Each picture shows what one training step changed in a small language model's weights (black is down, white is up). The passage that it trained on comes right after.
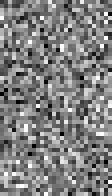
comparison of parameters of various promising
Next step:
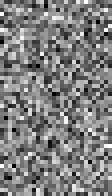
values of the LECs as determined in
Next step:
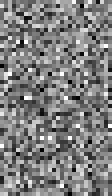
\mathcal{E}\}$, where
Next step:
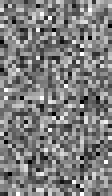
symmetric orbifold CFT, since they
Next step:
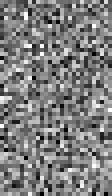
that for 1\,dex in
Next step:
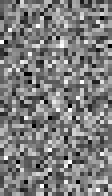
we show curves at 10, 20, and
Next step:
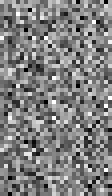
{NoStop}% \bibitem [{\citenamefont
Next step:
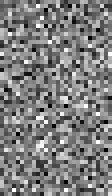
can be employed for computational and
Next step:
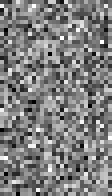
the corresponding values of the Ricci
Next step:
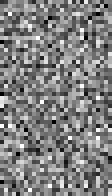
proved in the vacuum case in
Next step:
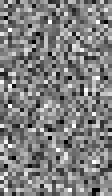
and Zhu, Yun and
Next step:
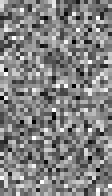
\textbf{Moscow Institute of
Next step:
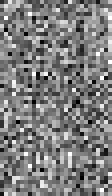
going on to describe those unique to
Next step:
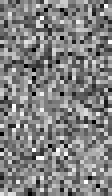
photon energy value. The imaginary and
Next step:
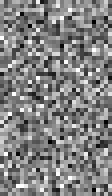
commutativity of the basic
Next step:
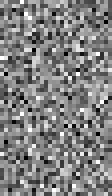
at 35 °C to
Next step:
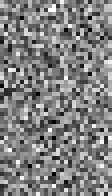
step. For example, P8
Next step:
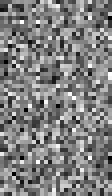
beam undergo. This lower limit of the
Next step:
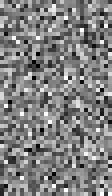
in the above circuit. For example,
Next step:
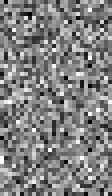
exist only under the assumption that the
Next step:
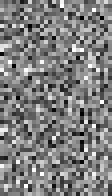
the case of the Chern-Simons
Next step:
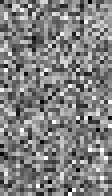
also remains possible, a limitation shared
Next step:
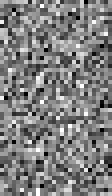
nonperturbative and nonnumerical
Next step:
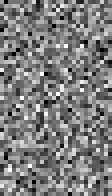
pseudoscalar mesons in the
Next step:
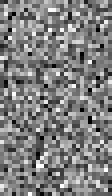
NA. Let us assume that we are
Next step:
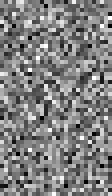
T-dualities, it's form
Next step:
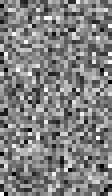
FTRL algorithm in the game
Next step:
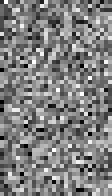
key consideration in the framework is designing
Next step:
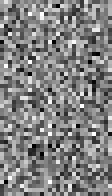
and also a quotient over a
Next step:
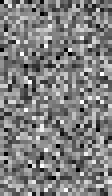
effective temperature. The thick (orange)
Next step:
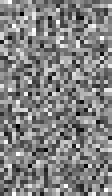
os principais temas
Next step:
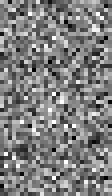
we explain below, is given by
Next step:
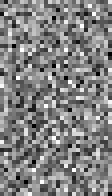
SONG (Stellar Observations
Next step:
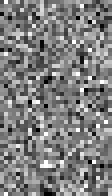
The top panel shows the total losses of
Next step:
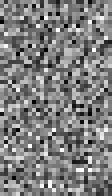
vertices are assumed of the contact type.
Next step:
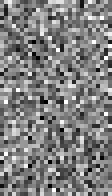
\end{eqnarray} which then leads,
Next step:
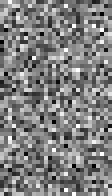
propose a curriculum
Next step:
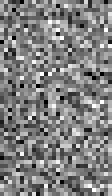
- i \epsilon \mu k_0
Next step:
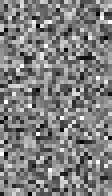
to HII region gas of varying
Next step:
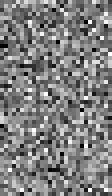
consistent with the boundary conditions, and ${\cal
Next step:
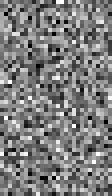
novel properties, the $ZT$
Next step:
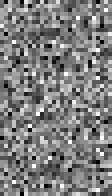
researchers, e.g., for
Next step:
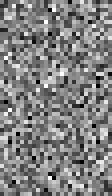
we use the parametrization
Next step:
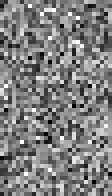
possibility that the strong attractive interaction
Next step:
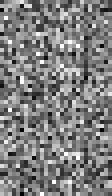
gauge and to remove one phase angle
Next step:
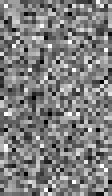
where $h\ge1$,
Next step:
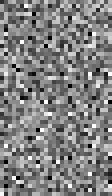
but also a resolution in agreement with the
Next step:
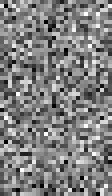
averaging over the cell boundary
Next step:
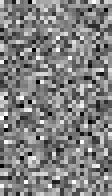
of the gravitational field was explored in many
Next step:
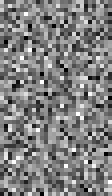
available information from different sources. Indeed,
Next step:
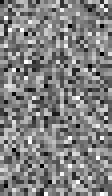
superfluid operation. *Flow
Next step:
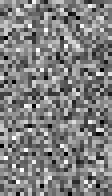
by performing extensive simulations. By
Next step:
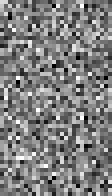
combination of the different charges (in
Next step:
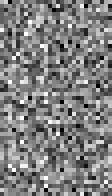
subprocess \begin{equation}
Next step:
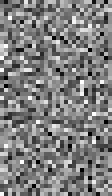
the jet is well contained in the
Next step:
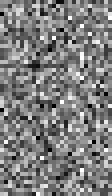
in the large$-N$ limit. It
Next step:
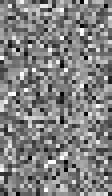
we only consider BAO surveys
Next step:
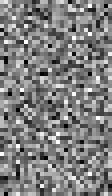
Still, traceability is not
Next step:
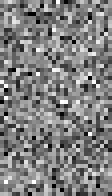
radio feature. The detected emission appears to
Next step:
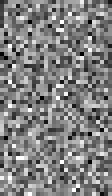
physics of high-$T_c$
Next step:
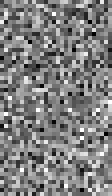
Hamiltonian and its graphical representation. In
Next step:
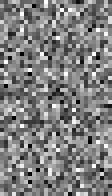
recognition, others have
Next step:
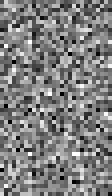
particle temperature to be proportional to
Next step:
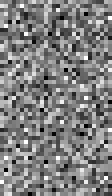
we will address it first. The rule
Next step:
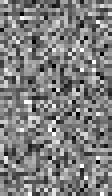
during 10 h. The authors of
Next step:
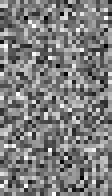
the Synthetic Jet can be
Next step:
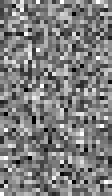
three-dimensional theory can be generalized to
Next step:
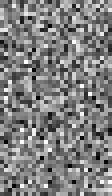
without limitations. In this section, we
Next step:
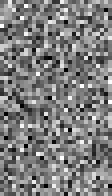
it is necessary to consider a wide range
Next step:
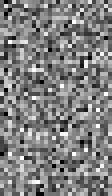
light on the stellar population properties of M31
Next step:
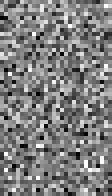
data are checked for obvious
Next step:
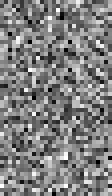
we shall see below, a non-zero
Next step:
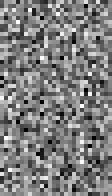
and annihilation operators occurring
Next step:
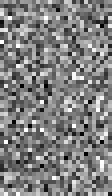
the SBA equations. From our
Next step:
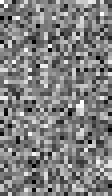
via lateral domain wall motion.
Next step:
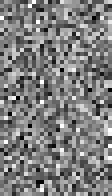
personal use. Not for
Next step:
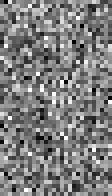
a variational autoencoder architecture.
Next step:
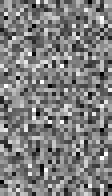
several decision procedures for expressive
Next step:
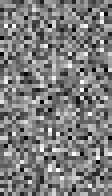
\gtrsim 0.39$ and
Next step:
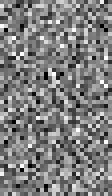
\includegraphics{}\\ \includegraphics{}
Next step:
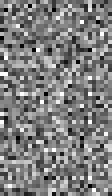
of distance, AoA, and position
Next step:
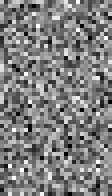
states. Known today as
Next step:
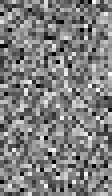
each associated with physically reasonable characteristic size
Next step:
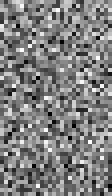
intervals. In this case, a
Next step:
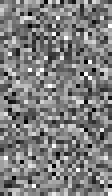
of another integrable Morse function
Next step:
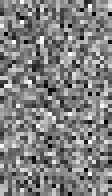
transitions occur. We further study the converse
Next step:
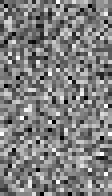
bosonic, $\sigma_1$ is
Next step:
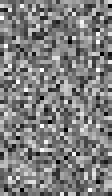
overall psychological burden
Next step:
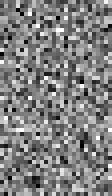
framework of the LRS Bianchi
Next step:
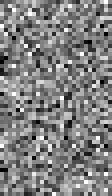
0}}(t)\rightarrow {\rm
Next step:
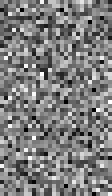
beam power of 20 kW. As an
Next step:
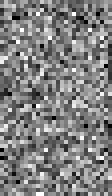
received by market participants.
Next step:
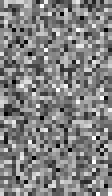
rural-to-urban process
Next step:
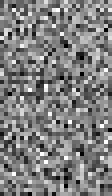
mindful of this characteristic,
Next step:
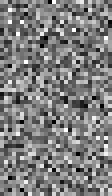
scaled by a factor of two), together
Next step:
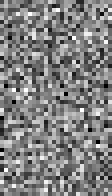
this equation is typically written without bounds
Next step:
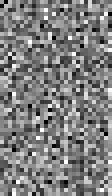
decode state from embedding space, and
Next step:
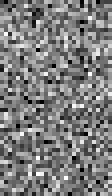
they have been observed in the framework of a
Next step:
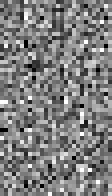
in the electroweak sector, it
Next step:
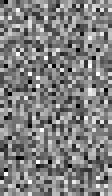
the final state of the photoemission
